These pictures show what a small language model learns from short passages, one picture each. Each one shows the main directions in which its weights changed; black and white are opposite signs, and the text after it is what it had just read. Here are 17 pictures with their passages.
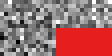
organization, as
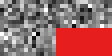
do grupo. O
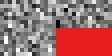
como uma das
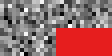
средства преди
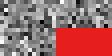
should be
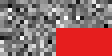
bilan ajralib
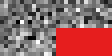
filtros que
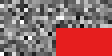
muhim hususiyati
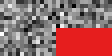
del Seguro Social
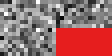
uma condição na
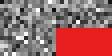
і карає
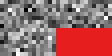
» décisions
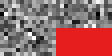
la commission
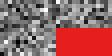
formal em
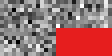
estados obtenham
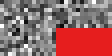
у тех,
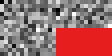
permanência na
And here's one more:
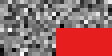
consta de una
